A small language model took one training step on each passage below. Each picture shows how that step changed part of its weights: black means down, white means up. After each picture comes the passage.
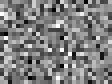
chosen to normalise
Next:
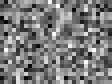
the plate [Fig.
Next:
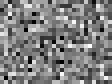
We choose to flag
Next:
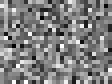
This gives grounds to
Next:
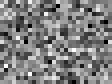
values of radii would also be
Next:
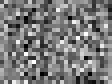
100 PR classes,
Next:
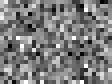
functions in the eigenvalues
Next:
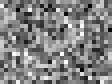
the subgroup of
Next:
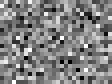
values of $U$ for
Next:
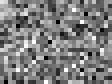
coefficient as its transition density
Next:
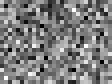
by quantum states, more general
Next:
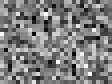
\end{eqnarray} From
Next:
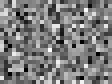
denote the resulting algebra by
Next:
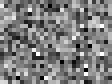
the orbital speed.
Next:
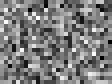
for ECSNe in
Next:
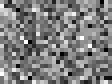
that some $P_i$
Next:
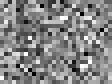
of the solution $u$, one
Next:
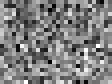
since the rank distribution at time
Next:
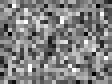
to detect another
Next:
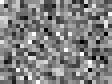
above formula is the same as
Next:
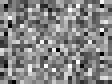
and decelerration
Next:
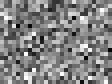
term analogously to
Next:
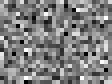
\sigma(z) =
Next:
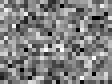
$\Delta (m)$ of
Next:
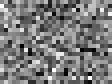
H1 is surrounded by
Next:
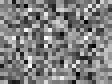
target cells.
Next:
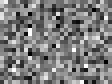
functions at the interfaces between
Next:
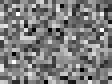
or can we drop both
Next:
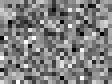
change and free energy
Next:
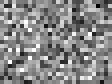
of fourth and higher
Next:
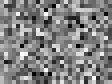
\right)$$ Thus, new
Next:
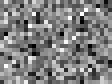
smoothing theory. We
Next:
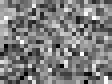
linear temperature coefficients
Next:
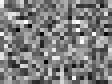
= A^{\sigma} \epsilon
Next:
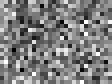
between the UAVs and
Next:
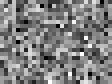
of the field cage, which
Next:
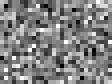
and its companion
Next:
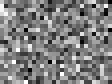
is also sensitive to the
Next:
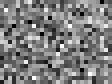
extend the search to
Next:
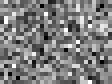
to Frejus, and
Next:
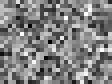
total density of vehicles
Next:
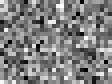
UV completions for the
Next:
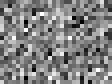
mismatch can
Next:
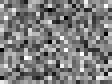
they are the orbits of
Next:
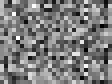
out of the sun.
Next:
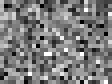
as being the analogue
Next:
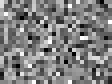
are \begin{eqnarray}
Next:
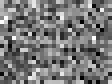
same strength as
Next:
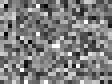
and $b_B$
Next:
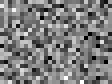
This note shows that the
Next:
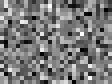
not very ample by Theorem
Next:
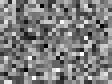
of the array depends on
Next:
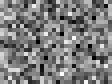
power spectrum. The limit
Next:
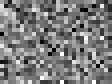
that computed by DFT
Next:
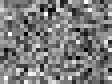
so that more numerical
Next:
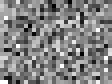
second step we introduce
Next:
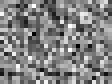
imaging. ##
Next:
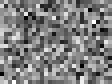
$X$ we mean a linear
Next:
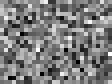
previous section contains a general
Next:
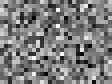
(top). As a first
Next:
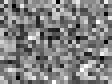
information about entities
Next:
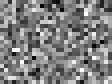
of work has also been done
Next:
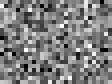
the timescale was present in
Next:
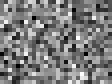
with a larger conditioning
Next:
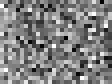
the surface $F$ is
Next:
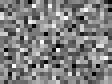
explicit treatment
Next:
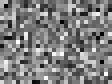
and let $\sigma : A
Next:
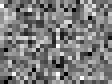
the standard inequality
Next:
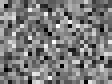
and the frequency red
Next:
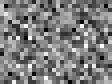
eigenvalues, for the
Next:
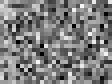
probability space $ (\Omega,
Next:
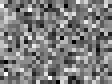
the proof, we need to show
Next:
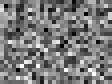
or not these differences, as
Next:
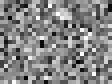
take care of the
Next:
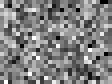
show that such perturbations
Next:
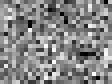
new classes of correlation functions
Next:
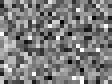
the Wiener sequential
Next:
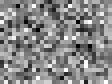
chiral partners.
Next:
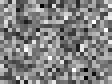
of a locally compact
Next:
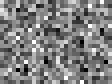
future work, the
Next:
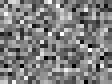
the correct perturbative
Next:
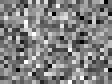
South Hall,
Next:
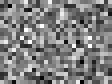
LHCb detector
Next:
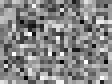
system of generators for
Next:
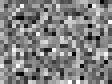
. \end{equation} For
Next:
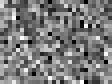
which is described by the equations
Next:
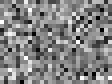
P-positions may
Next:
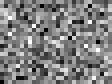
a default of a
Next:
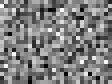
there exists $\lambda$ such that
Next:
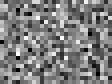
At this stage, the
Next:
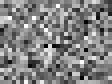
Integral I em
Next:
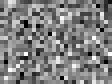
to the problem. Following
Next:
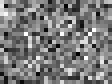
is observed between user density
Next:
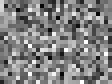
in low multipoles of
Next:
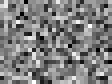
U_P, \nabla
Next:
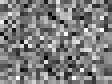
four specific lines
